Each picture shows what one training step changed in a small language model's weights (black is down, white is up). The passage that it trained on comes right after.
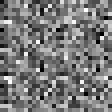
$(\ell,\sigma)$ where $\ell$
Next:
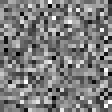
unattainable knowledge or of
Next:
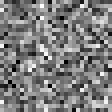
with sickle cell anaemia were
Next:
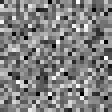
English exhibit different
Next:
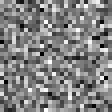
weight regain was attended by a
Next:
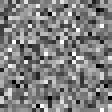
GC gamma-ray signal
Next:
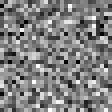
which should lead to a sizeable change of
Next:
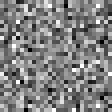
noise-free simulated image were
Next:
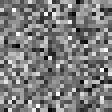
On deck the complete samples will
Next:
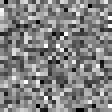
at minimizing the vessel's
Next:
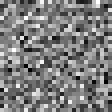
topological arguments can be made
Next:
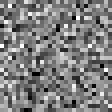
could tell the reader how much
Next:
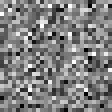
down to 3 K now. 3.
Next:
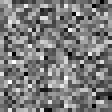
systems. The study found a final
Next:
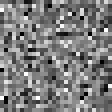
a consequence, researchers
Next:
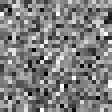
the elbow method we find that,
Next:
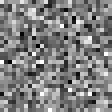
by the observation of a binary
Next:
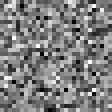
or use the secondary market to fund the
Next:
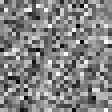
students all worked together to
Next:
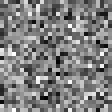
variables $E$ and $z$ are
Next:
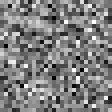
proposed here should be even bigger
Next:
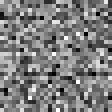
coherent phase relationships required to
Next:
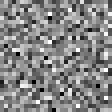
2020 is plotted. The short
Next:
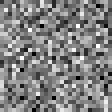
shows that infecting the top users from
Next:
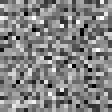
150 subintervals.
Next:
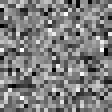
Since high-order QAM
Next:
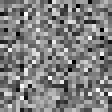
average annual area burned
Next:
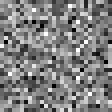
(Figure 9) and therefore does not
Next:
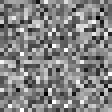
s \nu\bar\nu$ observables
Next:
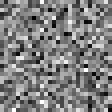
in the $n=2$ case.
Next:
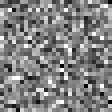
be deprived of the right to
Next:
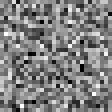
provides a powerful framework to analyze data
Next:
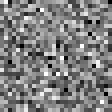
of anisotropy of the
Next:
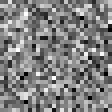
modes have very long lifetimes in
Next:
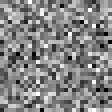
SPH (cf. sect.
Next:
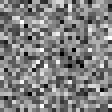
to the ENLIGHT
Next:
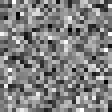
Section~5 we construct integration on
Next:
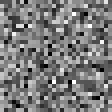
can exhibit a temperature-dependent
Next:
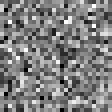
other CO ₂ emissions
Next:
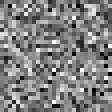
Variables Manual tracing
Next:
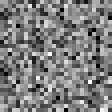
°C for dew point, and
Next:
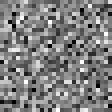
is made of three blocks describing
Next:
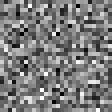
a didactic strategy for
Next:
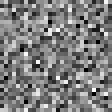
point I made this song. 2.
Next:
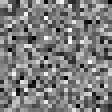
of key stakeholders. Three
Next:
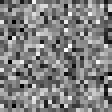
Speech enhancement;
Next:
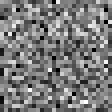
and mass resolution. **Figure 5.**
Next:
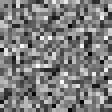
Phys.\ Rept.\ {\bf
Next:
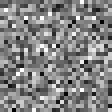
was {\it third} order with,
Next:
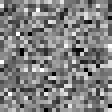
for pure MPI (64
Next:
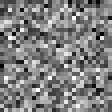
The central value and the 95\%
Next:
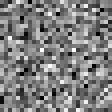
system. Considering the vertex
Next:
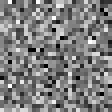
of entities in the entity
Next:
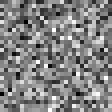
contrary to the current theory of how
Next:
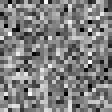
the suspended growth in
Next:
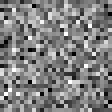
in the classical mechanics. Therefore,
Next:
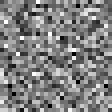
relative compliance with the
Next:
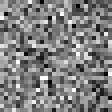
*What is the predictive value of
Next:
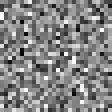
with the bath~\cite{gs}.
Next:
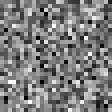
at a local and international level and
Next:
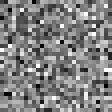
well as the reduction in processing time,
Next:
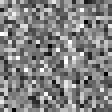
respect to $\theta$, a solution for all
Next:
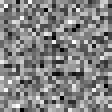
pipelines rely on the
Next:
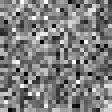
interpolation scheme described in
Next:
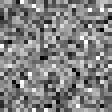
Rapisarda. We would like to
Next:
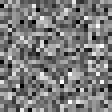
- Obesity; - Heart
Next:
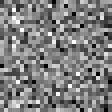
harm users who rely on
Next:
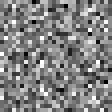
the selection of appropriate algorithms
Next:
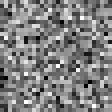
v/v) furnished
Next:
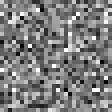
al. [28]. Their main observation
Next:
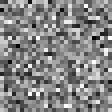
form of the correlations induced by each
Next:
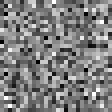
set is deployed to solve this
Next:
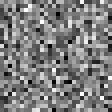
Minnesota interaction, we obtained
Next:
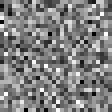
the scientific debate that
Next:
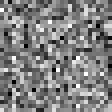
and in two understandings due to
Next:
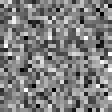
people with other levels of education.
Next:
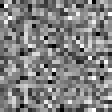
traction vector \mathbf{T}
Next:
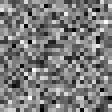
SOIPIX detector and
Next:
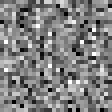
significant part. In the simplest
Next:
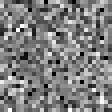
process better. In the present study,
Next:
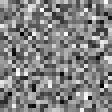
in Hot Gauge Theories},
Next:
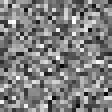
privacy issues 3.
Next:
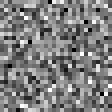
has begun, I Am
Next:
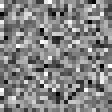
the Kondo temperature $T_{\rm
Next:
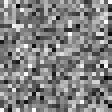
have reported having trouble
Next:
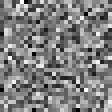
attention to always maintaining
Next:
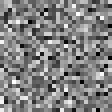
conclusion as the present one.}. The
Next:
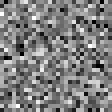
lesser displacement response.
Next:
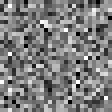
We present the results of a regional study
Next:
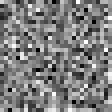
development in modelling of collisions
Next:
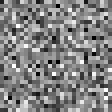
function, but it can be slightly
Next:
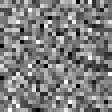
$V(\phi)$. It may even be
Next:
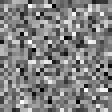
solution of stationary nonlinear
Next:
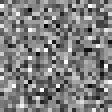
in 21-40, as some section has
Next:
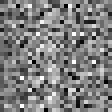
a canonical ordering to the
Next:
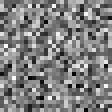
in improving OJT programs by
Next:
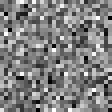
MEDs but the effect cannot be
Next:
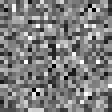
dry conditions or heavy crop
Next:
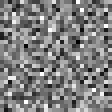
parallel to the helix
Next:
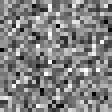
receiver, for each polarization
